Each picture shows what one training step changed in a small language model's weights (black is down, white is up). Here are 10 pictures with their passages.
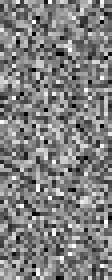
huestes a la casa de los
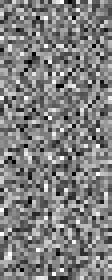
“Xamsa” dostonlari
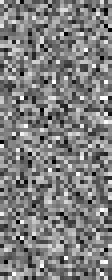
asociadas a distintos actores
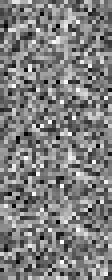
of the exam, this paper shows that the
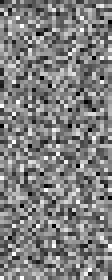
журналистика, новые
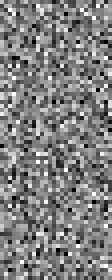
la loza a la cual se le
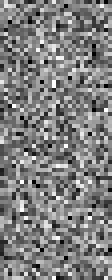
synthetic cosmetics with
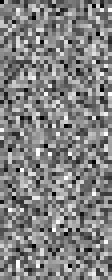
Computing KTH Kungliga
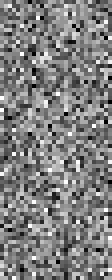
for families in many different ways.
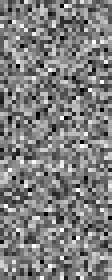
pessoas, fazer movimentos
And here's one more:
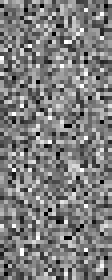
in the Age of Accelerations: A
